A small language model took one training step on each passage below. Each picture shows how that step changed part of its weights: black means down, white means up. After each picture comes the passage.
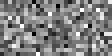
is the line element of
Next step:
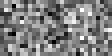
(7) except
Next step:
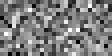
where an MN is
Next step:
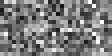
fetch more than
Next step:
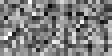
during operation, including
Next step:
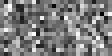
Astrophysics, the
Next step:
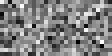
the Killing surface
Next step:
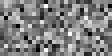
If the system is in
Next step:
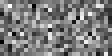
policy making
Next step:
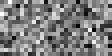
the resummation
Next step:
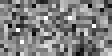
is taken to be a
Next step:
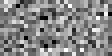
}{\partial t}%
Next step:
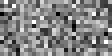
underscores how
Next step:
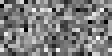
before suddenly
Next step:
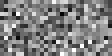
in this article:
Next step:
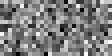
the configurations with even
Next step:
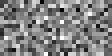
address the case of a
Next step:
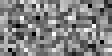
is therefore provided by
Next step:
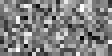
values. We have calculated
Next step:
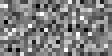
field $h$,
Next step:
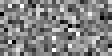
contribution regarding the
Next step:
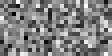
to demonstrate our framework of
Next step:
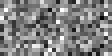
derivative term of the
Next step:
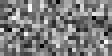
for independent observations may
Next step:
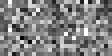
on space-time
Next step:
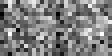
tradeoff between speed
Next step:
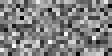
terms in the asymptotic
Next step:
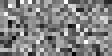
the spacetime becomes
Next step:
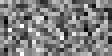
equations. A geometric
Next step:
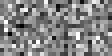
curves obtained from the
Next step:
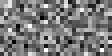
Then we can write
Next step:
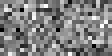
constraints may be of use
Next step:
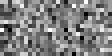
the sample galaxies, with
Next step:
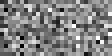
pixel for the
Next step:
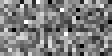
product of $k$
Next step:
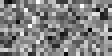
the spin gaps increase
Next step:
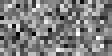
cannot copy the
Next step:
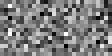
latency under
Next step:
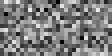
2 in many larger
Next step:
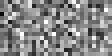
depending on the
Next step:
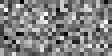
of this correlation,
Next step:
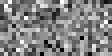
diagram of the phase changes
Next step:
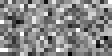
expressing the free energy
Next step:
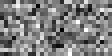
the soft and hard sources
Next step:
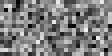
the gluino
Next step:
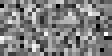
& MACD
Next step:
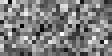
class of identity we
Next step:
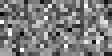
to construct a
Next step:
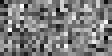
of functions refer to
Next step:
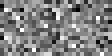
case of the general problem
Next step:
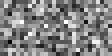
GPa, were
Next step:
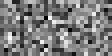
the distribution function of site
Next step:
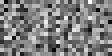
first excited states
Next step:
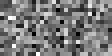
the rule is random
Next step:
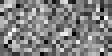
implying that the function
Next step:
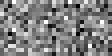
from extragalactic
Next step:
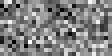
which this can be
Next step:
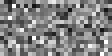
the characteristics of the
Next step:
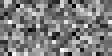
0$ which is a
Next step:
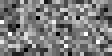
electron count then shows
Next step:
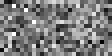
the causal domains
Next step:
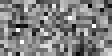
is taken to be
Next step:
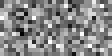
let us describe the action
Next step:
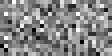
be attributed to the
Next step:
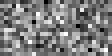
Z.~Li, and
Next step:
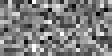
mathematical results
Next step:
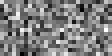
was designed to
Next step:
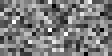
attack success rate significantly compared
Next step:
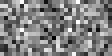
exploring two important
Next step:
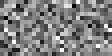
choice remains unspecified
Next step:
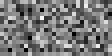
to size limitations,
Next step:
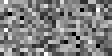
\ee Note that
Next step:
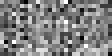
values, which in
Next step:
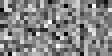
of a significant random component
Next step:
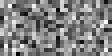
of the University of
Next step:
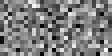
architecture of
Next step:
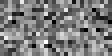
chirality, a
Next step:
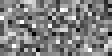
procedure is presented in
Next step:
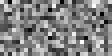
observations, a second thermal
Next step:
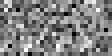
using the following equation:
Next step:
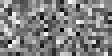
The main idea is
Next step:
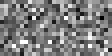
calculation of the branching
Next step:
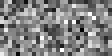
it follows that $\langle
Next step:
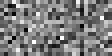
frequency: from 1 to
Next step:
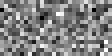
edges of the parameter
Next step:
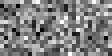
this paper we define the
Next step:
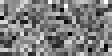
the session |
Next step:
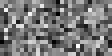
twin (or
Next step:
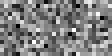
This regime can be
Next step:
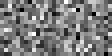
A reranker model
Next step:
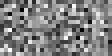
point groups, which
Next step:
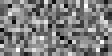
to this dwell
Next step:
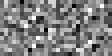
first 'F'
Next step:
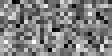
Finally, they find
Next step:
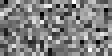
our exact results for the
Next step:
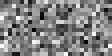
the same integral over the
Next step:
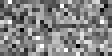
shell, which become
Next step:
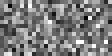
to the branching ratio
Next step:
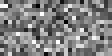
value of $\phi$,
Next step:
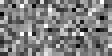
tossing tail
